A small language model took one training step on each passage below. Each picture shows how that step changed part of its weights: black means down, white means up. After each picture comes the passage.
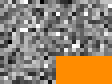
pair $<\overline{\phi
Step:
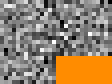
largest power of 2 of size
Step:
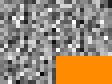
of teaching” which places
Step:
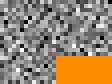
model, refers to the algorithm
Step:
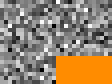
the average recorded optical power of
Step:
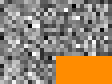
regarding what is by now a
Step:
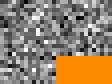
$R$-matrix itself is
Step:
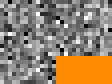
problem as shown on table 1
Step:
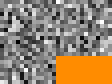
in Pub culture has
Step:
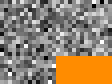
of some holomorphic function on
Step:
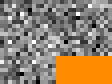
assemble radial basis functions in
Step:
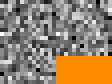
patients stop medication if they
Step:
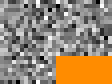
the set of $H$
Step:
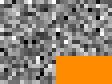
$u$ is the identity
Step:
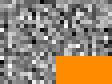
diffuse with no clear peak
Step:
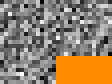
entier $h$, si
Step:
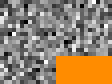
policy-makers, to
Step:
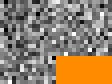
system of fuzzy
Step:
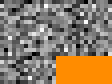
quasi-Lagrangian mesh
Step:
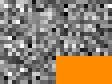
the big bets category.
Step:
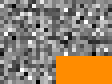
testing innovative approaches;
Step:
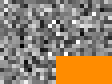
volume = {19}, pages
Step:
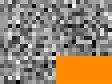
energy difference between UP and
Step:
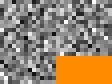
is the condition for the
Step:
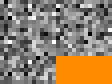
SVR is has been
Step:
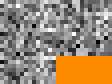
a crucial validation of theoretical calculations
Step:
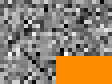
amplifier, and sampling
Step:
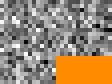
(modules) which can be
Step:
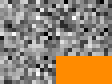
assumed that all produced water by
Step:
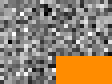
accretion rate, implying
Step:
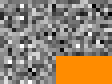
they were able to answer the
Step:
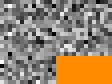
if the write line is made
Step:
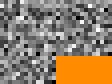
images despite missing angular
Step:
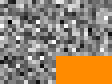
the osteophytes
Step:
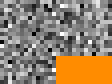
Results of physical, laboratory
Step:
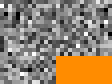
7. In addition, Figure
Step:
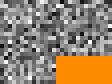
Number of Weakly
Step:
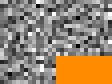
yielded a coefficient of
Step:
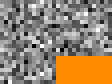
terms of the twisted
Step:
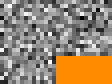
than with simpler AOS
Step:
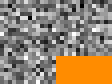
i.e., consistent.
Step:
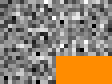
orchestration problem in
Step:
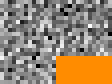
to the temporal extent of
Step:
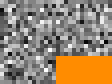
that describes the combined behavior of
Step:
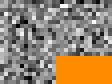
the RL agent for
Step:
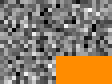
\otimes |1\rangle
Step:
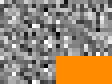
that is a space with a
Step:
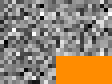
by sealed envelope
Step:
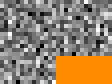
result implies that a symmetric solution
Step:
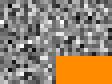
statistical methods to improve the understanding
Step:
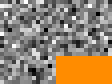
edge state at this boundary will
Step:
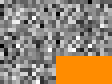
for inversion and imaging. In
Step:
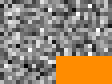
importantly for second language
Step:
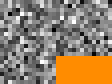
quantum optics and topological
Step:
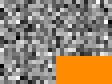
mentioned as well as ideas for
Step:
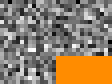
shrink them while
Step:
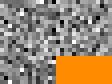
of the model category structure mentioned
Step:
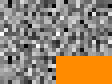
also like to point out that
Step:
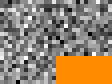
set-up described in the
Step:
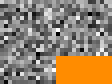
with other solvents it
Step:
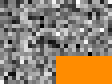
needle modifications holds
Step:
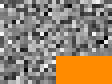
as labourers
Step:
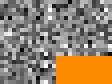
we would be double counting
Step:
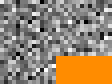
of $\Mr$ that is
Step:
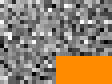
audio bandwidth of the
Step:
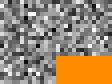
number of other entities that
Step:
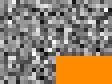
Since \(E\) has zero
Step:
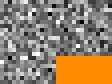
to mention that we do not
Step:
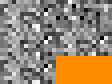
This is of the form
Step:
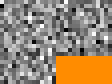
schemes with better control over
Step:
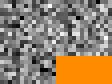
the cross section below this velocity
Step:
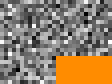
En utilisant le
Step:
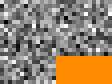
gate length in Fig.\
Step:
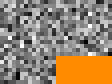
recorded in Table 2. The
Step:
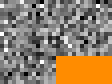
Gypsum board is also
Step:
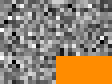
A cross-validation study
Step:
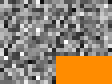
high probability as $n
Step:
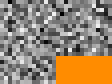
be calculated at the origin
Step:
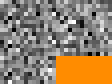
Cie\'slak for
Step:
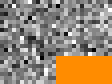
with Hamiltonian $H \in
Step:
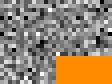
We first discuss the superspace
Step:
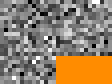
principle, optically thin thermal
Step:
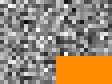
most of the incoming solar
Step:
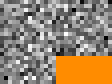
ionised through the photon flux
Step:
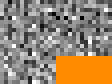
We say that a group
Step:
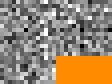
G. Falci for
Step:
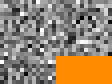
handling the identity transformation as ideas
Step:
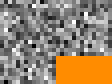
due to unsatisfied
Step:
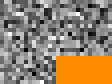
inelasticity, the thermal
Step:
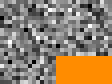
\dots It makes no sense
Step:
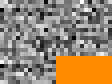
proposed in the previous literature are
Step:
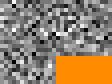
this paper, we have investigated
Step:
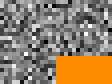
period was the current one,
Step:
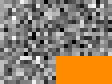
Fix a positive integer
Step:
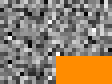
above convergence holds in probability.
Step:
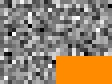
are grateful to the
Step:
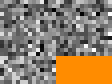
2^{-cm}$ also satisfies
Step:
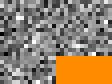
received may not be directly related
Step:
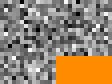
GPDs related to
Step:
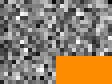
quantum information processing and quantum
